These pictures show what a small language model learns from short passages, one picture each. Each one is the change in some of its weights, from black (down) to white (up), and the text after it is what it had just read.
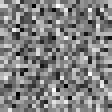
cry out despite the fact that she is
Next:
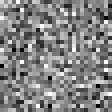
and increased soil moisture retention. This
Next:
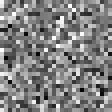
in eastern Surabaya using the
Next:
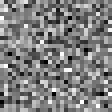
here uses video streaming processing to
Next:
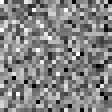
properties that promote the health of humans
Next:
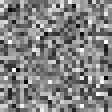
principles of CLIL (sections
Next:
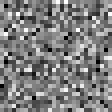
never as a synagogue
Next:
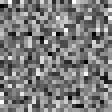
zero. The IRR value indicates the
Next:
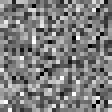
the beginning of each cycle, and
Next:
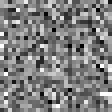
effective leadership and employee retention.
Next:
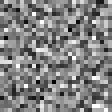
Abstract In this paper, a novel
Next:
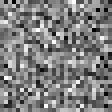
after lightning strike.
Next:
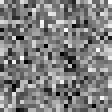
results cannot be obtained for students who do not like
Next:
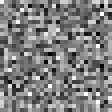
Following the C2RCC
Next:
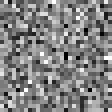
is the high-technology, atomically
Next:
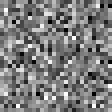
area. It is well exposed, highly
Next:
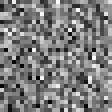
her time walking her dogs if
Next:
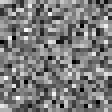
Answers IoT Internet of
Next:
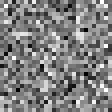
with extensive necrosis in right
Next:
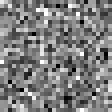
the same procedure, the industrial palm
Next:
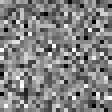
of eWOM communications that might be further
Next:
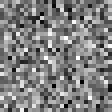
new strict solution of these equations is
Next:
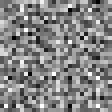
Khan deserted. As a result,
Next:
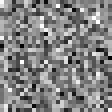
an impact on the acceptance of a product
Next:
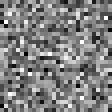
of evil thoughts*” demonizes
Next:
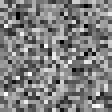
are also discussed. keywords: United
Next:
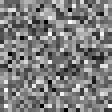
clinical manifestations, presenting with
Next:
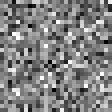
are able to assess proposals for the implementation of
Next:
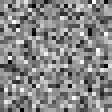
In the following subsections, three groups of
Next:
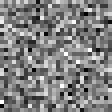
the final allegations. While
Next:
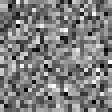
currently less than the national upper
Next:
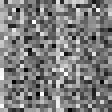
Factors and Conflicts on The
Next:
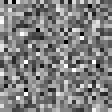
1: Codes & Standards,
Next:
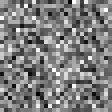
Saudi Arabia.²
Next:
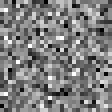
3 Acknowledge Of these
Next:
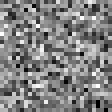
tampering. It is also the need
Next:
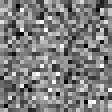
The final powers are passed to
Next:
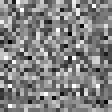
solution, 0.4M NaF,
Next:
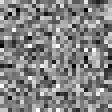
at CO₂ electro-reduction using
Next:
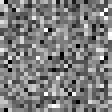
means to build a culture of peace, and
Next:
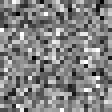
The effect of different solvents on the
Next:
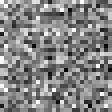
Ukraine and wants to
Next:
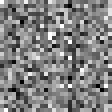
adolescents. Institutional
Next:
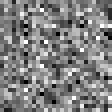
OMWs (e.g.
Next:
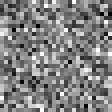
prepare students for different kinds of
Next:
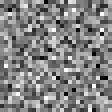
infinite space closes curve.
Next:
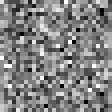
policy is the fact that monetary policy has
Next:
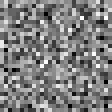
subject (body or organs)
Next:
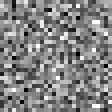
three key domains: cybersecurity
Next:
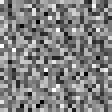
coated PEMC core behaves here
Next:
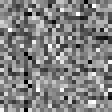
by the IQS plant production module to monitor
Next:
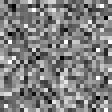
anyone they want. In some case
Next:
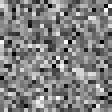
What led you to accept (or
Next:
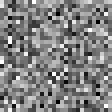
worker representatives are negotiating at the
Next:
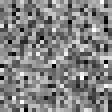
body. Some of the essential minerals in
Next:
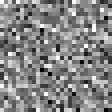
and techniques that organize society and political life.
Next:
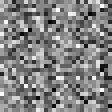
this process according to the relevant research: -
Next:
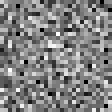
by merging infarct annotations
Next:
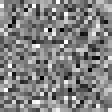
changes will be made to academic career
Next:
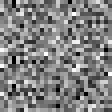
5. Discussion Our
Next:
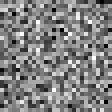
20% fetal calf serum,
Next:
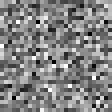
the Fourier basis functions is also well
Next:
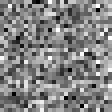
accident insurance Legislation on
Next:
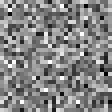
Some formats, however, as in the case
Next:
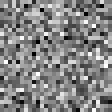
plasma tended to increase rapidly
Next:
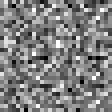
Little knowledge of Arduino and
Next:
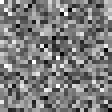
glucose metabolism in multiple
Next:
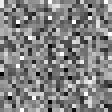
oceans is driven by the
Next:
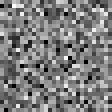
palm leaf meal, CP
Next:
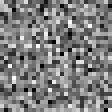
The patients presenting to the pathology
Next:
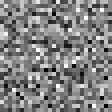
key to unlocking innovation potential and advancing
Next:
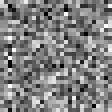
search could be completed for larger values of k
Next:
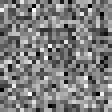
circuit element can be defined by a port with
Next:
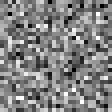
well. In SampleDB,
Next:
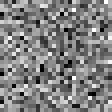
type conducted on 125 patients of RTA at
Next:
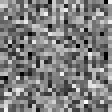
fatigue lives are examined. To
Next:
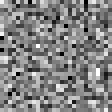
in giving background to this study.
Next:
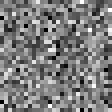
This represented 10% of the total population
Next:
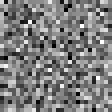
alloy specimens after wear testing:
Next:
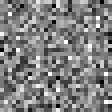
annotating the PDDL domain.
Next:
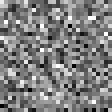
different regions are independent: $$(2)
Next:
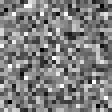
'Murraya Koenigii
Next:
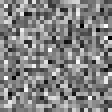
with the Adjusted R² of
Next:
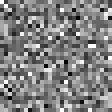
alternatives to traditional therapeutic methods,
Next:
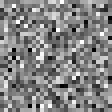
enhancements in the areas of packaging, value
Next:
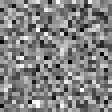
or quickly from one place to another.
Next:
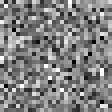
while every year students achieve poorly in
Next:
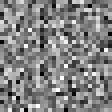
the pianist, not only because of its
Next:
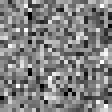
Russia: Arius
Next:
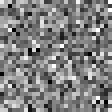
analysis, we make the assumption that each
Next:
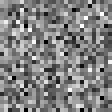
of orientation of the flow channel
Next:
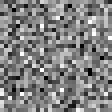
has been trained to model the DS
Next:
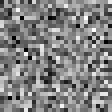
lasting soft-tissue support,
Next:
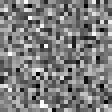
Table 5. As it could predict a range
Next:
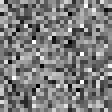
provides a sound technical basis for the proposed actions
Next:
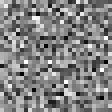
to the lender in form of interest. So
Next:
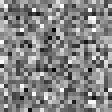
mechanisms to address these difficulties.
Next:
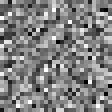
Ellipses is a syntactical
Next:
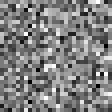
extrusion. This was done in several different
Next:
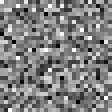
conservative management with antibiotics has
